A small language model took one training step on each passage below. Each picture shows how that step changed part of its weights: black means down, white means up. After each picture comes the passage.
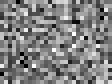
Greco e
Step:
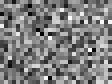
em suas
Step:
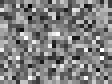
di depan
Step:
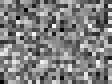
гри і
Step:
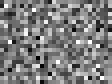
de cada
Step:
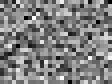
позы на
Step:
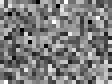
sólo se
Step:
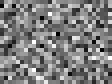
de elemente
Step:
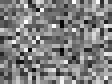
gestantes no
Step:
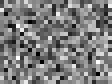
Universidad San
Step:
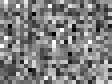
con relación al
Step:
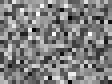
emissor de
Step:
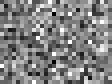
as aparições
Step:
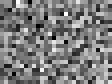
do corpo.
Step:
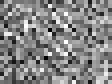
profundamente al
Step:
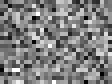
statt und
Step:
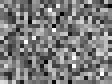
e reações dos
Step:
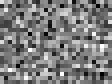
uchun juda
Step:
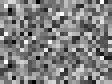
de interacciones
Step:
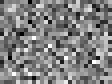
nacional y
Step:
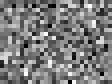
fikr va
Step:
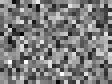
assenta que
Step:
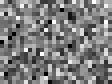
o'stirish va
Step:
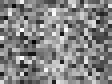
Ling L.,
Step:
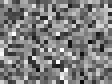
lo que puede
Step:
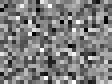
soqiy va
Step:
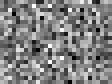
la conferencia
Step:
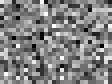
но и
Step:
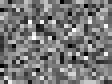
orqali kon
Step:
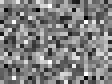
para que seja
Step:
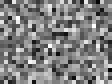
la Tabla
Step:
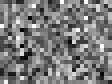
drie van
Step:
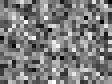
for conditions
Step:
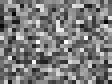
teórica e
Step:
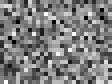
por tierra
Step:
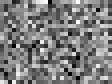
na ação de
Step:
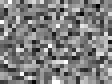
la société
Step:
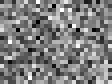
tener la
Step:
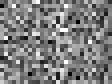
A empresa
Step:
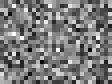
pensar em
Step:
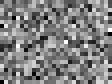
et nous
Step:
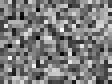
of information
